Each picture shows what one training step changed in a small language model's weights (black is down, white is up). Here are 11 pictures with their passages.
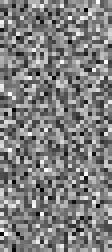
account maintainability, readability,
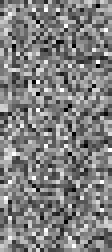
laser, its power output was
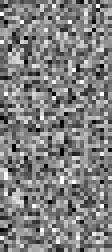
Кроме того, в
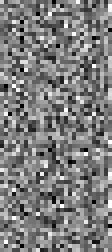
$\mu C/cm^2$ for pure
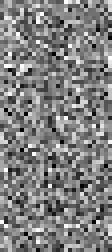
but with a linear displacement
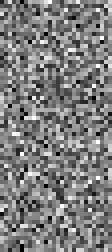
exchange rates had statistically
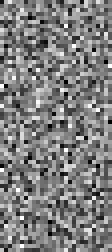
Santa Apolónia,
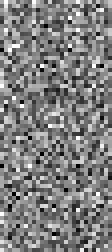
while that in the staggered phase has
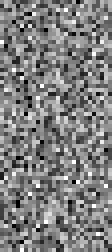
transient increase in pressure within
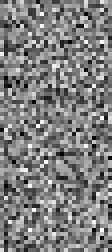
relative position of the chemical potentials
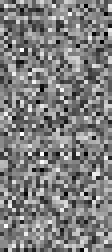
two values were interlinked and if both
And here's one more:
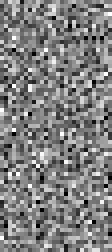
flux density at 166\,MHz
